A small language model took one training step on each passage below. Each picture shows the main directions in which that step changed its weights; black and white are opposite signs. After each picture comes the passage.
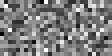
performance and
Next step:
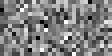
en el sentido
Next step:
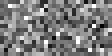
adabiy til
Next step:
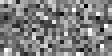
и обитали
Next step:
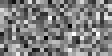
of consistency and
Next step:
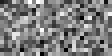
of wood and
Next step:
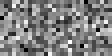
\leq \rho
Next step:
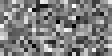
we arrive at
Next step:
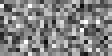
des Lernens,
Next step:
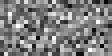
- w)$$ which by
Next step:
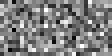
independent random variables with a
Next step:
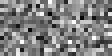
на стресс
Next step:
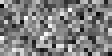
of the 10th
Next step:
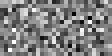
of a map associated with
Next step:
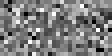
virtue of
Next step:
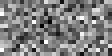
satisfying the former condition
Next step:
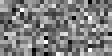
we can find a
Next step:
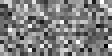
kabi. Bunda
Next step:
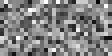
procesos de formación
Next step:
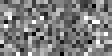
farqi uni
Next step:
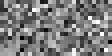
la carrière
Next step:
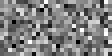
Contributions.} The
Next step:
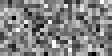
established. Some
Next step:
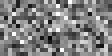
Lambert series
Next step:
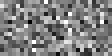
this paper, we find
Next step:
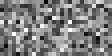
However, the solver
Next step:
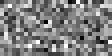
muitos anos
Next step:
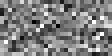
has a smaller condition
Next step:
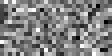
space is stable and
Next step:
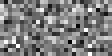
sequence of flype
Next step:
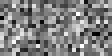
\cdot \sigma
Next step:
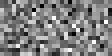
complex case, we have
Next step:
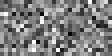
yang keliru.
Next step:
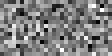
and finite elements.
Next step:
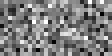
when applied to certain
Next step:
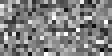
e quais os
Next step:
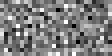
São Paulo
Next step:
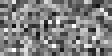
points is open for the
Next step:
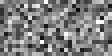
en pacientes
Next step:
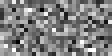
an action of the
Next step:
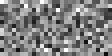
cu virusul
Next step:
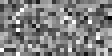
edges in EG
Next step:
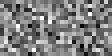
Holder inequality,
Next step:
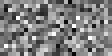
Theorem, the former
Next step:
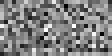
Such a formulation
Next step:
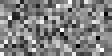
de Hilbert,
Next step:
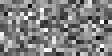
eğitim veya
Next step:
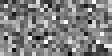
theorem was proved in
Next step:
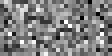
kurash sport
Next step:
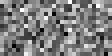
$n$ with
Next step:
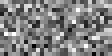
classifier would
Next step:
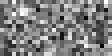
topological group $G$
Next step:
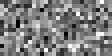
The classifier is
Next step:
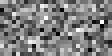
a prime ideal
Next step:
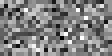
a moringa
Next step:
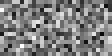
analiso a
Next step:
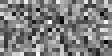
из $\mathcal T$.
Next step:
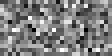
yolu ile
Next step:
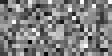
for $0\le
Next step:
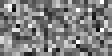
Henrich W.,
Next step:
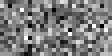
importe le plus
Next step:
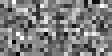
second intersection point.
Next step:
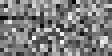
clarified by using
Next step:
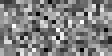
эса янги
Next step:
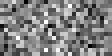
to the canonical
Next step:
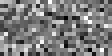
в нашей
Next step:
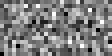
from which it follows that
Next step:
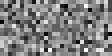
anteriores para
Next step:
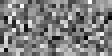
it explores the
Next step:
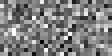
**duvar jeti
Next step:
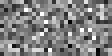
in terms of dust
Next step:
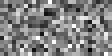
wo die operative
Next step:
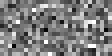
one can always
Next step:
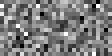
$\partial T =
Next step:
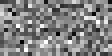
Cantor sets and
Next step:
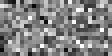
path. The {\it
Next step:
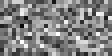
of the {\it graph
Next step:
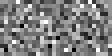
on $\Q$. Thus
